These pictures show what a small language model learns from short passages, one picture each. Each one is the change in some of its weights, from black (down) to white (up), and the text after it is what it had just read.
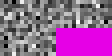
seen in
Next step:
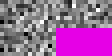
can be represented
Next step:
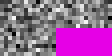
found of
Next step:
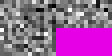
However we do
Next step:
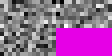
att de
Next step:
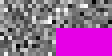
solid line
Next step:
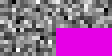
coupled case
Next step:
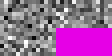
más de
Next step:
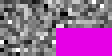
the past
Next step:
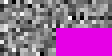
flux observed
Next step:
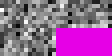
only for cases
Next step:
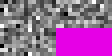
the continuum
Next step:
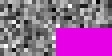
per questa
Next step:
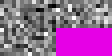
However, we
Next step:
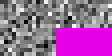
at an energy
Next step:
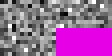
the $\rho$
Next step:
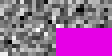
the predictions
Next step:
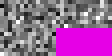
con respecto
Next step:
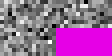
to the values of
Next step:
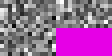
mean by this
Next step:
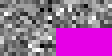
perform well when the
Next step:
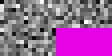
Based on the
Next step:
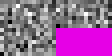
methods can be
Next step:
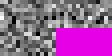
inflaton to
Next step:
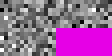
RevB &
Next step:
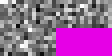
dashed lines
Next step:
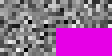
a parametric model
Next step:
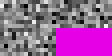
como campo
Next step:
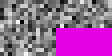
and one of
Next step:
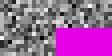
ações de
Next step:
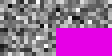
modes to be
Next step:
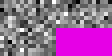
2 and the corresponding
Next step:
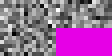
of the last
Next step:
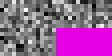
lateral and
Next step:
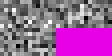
na dwa
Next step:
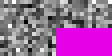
Prozent der
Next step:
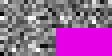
by capturing
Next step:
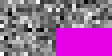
has the spin
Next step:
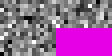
is fixed
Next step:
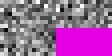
the interaction
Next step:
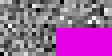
or Z basis
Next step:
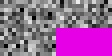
bu durum
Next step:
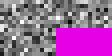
region; the
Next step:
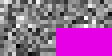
size of
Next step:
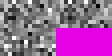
na ordem
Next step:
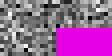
values in the
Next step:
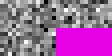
application in
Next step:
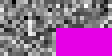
rare) high
